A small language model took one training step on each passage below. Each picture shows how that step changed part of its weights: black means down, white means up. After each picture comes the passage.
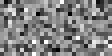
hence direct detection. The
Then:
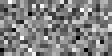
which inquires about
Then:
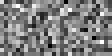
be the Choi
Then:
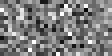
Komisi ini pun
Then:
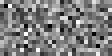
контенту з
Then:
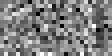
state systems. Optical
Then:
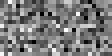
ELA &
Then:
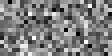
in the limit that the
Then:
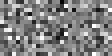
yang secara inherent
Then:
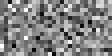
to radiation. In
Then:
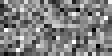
niñez y las
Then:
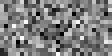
sert sapsmalar
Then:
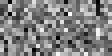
exponent associated with the
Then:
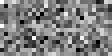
non-linear layers,
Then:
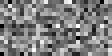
ifoda xususiyatlari
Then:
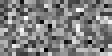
que estão nos
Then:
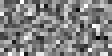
chegam às
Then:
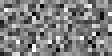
abstract e keywords
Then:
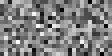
model based on dilated
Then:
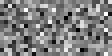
можливості та
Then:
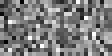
como paso final,
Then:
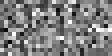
code files.
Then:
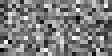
que proporcionava
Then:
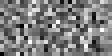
too arbitrary and
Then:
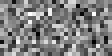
Ishihara y
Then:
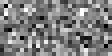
it has been shown that
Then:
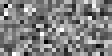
it is natural to define
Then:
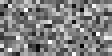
цифровых научных
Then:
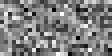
(w tym
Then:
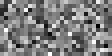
individual ta'lim
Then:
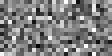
la série
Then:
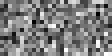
= \omega x +
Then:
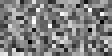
Theory Looks
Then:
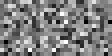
\\ Prague,
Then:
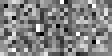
Similar RF signals
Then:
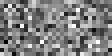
у наданні
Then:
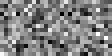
this is currently
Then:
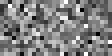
are any other obvious
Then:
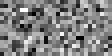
percentual de
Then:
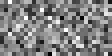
able to measure more
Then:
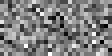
termini, tra
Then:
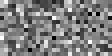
Zn. The
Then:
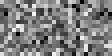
win any seats
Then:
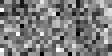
valore atteso
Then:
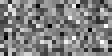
energy are constrained by
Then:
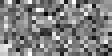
is the common term used
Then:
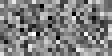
the circumstellar
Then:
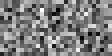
structure naturally appears in
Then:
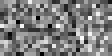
caution is required in
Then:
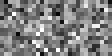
na terenie
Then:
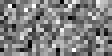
becomes large. While this
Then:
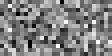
trial of their
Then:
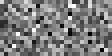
qilgan edi
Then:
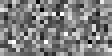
can serve as a
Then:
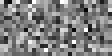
about the thermal properties of
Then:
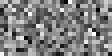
conditions under which such
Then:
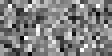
removed any complexes
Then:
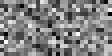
a full node that
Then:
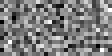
puede darse el caso
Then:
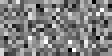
level of a few
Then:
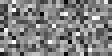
work. We thank
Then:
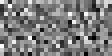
set of Gaussian random variables
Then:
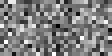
hikoyasi bilan
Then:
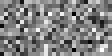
the VIP for
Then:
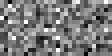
constants $k$ as
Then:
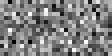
of the four transformed
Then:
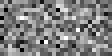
se apoyan en
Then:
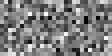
and $\sigma$ is
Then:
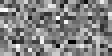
an energy-resolution
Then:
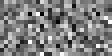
ta'lim jarayonini
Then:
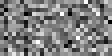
os trabalhadores do
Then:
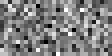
profiles were extracted from the
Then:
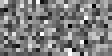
range of resolution values.
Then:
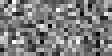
by applications in robust
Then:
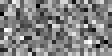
approaching the fixed point
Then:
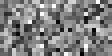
4. Wie
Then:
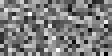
tecnologias que,
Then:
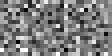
мудрость и
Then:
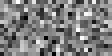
measurements from 1962 made
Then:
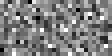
the underdamped
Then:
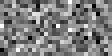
DAs extracted from
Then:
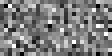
по правам
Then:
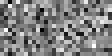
frequency dispersion. In the
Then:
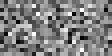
translate the phase
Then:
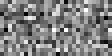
other sectors.
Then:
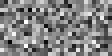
mining waste,
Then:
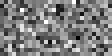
concessão do
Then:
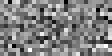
on to the body
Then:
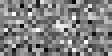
of Insurance
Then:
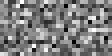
$j$ and the
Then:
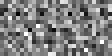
shapes of the thermal
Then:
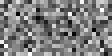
the relaxation time of a
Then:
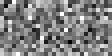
particularly at low to
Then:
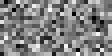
the peaks became
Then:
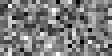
часу (III
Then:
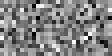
Accuracy reflects correct
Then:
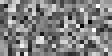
№45 указа
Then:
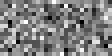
а колледжи
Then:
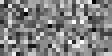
не могут
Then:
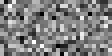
therefore a unique example of
